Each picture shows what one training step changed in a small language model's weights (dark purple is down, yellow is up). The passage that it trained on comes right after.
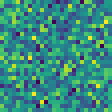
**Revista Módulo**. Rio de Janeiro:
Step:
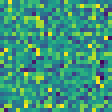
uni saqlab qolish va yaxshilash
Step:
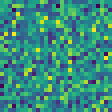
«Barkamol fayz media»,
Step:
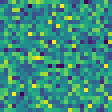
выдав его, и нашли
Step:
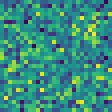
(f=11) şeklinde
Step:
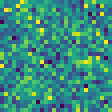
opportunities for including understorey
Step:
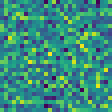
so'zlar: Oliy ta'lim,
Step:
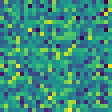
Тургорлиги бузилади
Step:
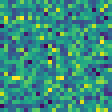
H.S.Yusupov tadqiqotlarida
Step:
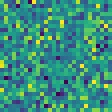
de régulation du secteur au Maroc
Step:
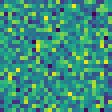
a participar del estudio. De ellos,
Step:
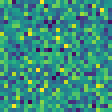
sociedad de los hombres, de los
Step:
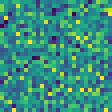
z czasów apostołskich
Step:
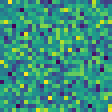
in età scolare riusciva ad
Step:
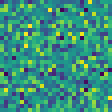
shakllangan qarashlar zamonaviy odam
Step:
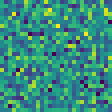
sulfide single crystals.
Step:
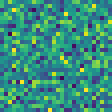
volumes de bois, mais
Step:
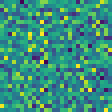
vraag, zoodat het
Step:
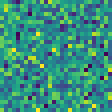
uma pesquisa acerca do desenvolvimento da
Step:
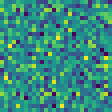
den arbeid moet volgens
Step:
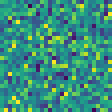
questionari sono esposti utilizzando
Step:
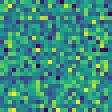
el uso responsable de IA. -
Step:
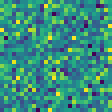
vitamin D qabul qilgan.
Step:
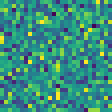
Ana Carolina de Souza.
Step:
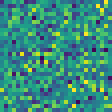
se trata de interacción de iguales,
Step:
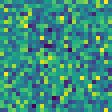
one of the fundamental manifestations of which
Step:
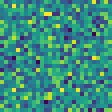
возможного по трудности выполнения
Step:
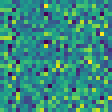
UAZ PATRIOT HAMDA
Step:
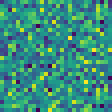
passa a ser, novamente, um
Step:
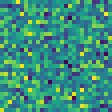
Pustaka - Yudianti,
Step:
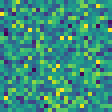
Journal of Accounting Research, 46
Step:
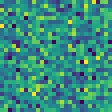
over een toepassing van de
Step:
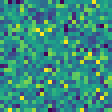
докладов по литературным темам,
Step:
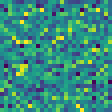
характеризується усвідомленим
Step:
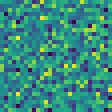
теказишини тўлиқ
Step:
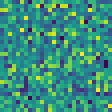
é marcado pelo "liso",
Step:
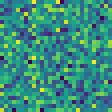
redistributing a certain part
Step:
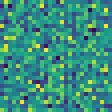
самостоятельно решает, в
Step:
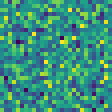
Прогнозування значень
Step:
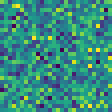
data real Tidak ada enkripsi
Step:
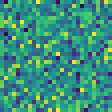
Belanja Desa (APBDes)
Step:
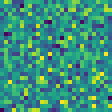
А это предполагает его
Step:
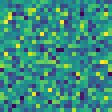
Datenablage (z. B.
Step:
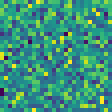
Bazen bir takım bireysel
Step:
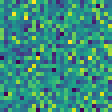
tashkil etish deb talqin qilingan. Hozir
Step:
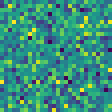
penyuluhan, diskusi,
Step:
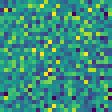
adabiyotlar: 1. Parpiyeva,
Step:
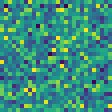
KIRISH: Butun dunyoda
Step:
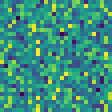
четкий план и четко за
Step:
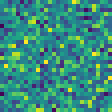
qilish va do'stona munosabatda
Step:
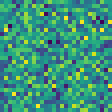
ve katkılarını daha
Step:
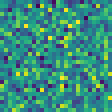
микрофлоры у пациентов
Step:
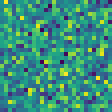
que, simultáneamente en esta sociedad
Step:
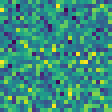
er vervolgemissies
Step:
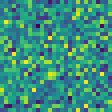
e, por vezes, caricatas
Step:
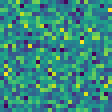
bo'yicha olingan natijalarni umumlashtirish
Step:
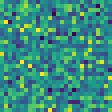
réaction allergique liée au
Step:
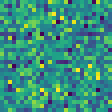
CLIL metodi asosida tibbiy
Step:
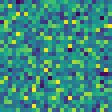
is here the comprehension of the
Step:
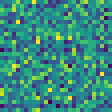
4 Steven L. Stice 4
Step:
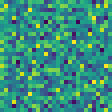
de lagere naar de hogere
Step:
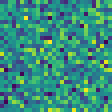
hinterfragen: - Sich für
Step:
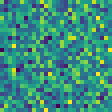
bilan birga, bu faoliyat barqaror va xavfsiz jamiyat
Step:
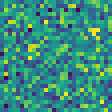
Bunday paytlarda u o'zi
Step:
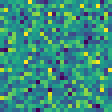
ملا؟ کچھ
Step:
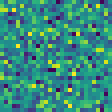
reste floue. Tout au plus
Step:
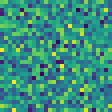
Gerilimi Negatif Sekans
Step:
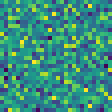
давлатлар қўшилиш истагини
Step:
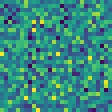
ikki maqsadda issiqlik energiyasi
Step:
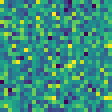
применения модифицированного способа
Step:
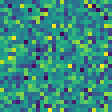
de umidade presente na vegetação.
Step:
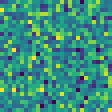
туризма. Учебное пособие.
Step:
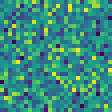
квалифицированных бегунов может
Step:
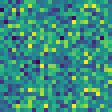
ва жамоат ташкилотлари
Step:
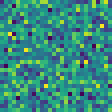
олтин қазиб олиш
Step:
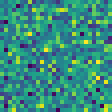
da amostra, os resultados obtidos
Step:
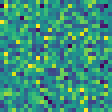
bahalaydı [9,
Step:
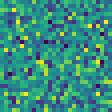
legislative and biotechnological
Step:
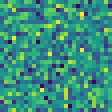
государственной жизни страны» [1,
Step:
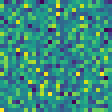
элементы, выраженные в
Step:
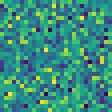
ou tecnológico para que ocorram grandes
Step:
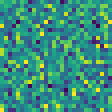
qiyinchiliklari, ijtimoiy-iqtisodiy
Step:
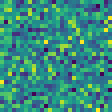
qo'shmoqda. Aleksandr
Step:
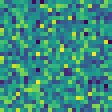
- Terminais portuários de mar e
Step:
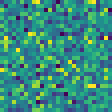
Применение творческих заданий на
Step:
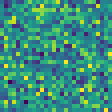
transfer the best samples to the
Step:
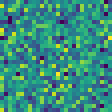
жизненно важные события,
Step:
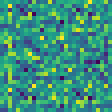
ҳисобот таҳлили»
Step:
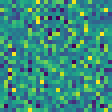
de suas épocas. Atualmente,
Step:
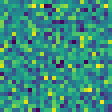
Oftalmologia, n.64,
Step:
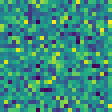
dunyo xalqlariga tanilgan. Shu bilan
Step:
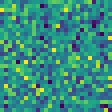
sifatida tan olingan bo'lib, talabalarning
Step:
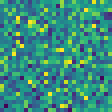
ortamı oluşturmak,
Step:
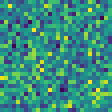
0$. For the analysed samples
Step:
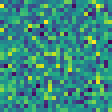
família é um importante fator capaz de
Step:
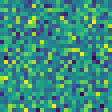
một thế
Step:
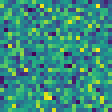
Investment in Infrastructure in
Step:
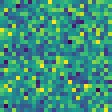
yoki unga bo'lgan talab pasaysa
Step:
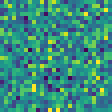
for us to be among the most
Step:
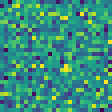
están revestidos con material
